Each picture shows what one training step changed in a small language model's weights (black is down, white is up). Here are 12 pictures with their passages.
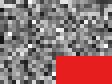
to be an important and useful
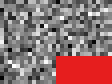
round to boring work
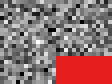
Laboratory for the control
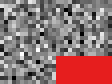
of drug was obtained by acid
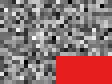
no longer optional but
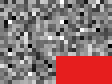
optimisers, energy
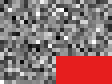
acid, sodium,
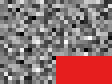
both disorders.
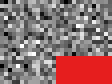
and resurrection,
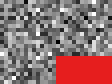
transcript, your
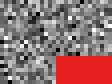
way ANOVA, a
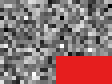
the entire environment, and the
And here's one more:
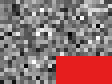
an honest person to
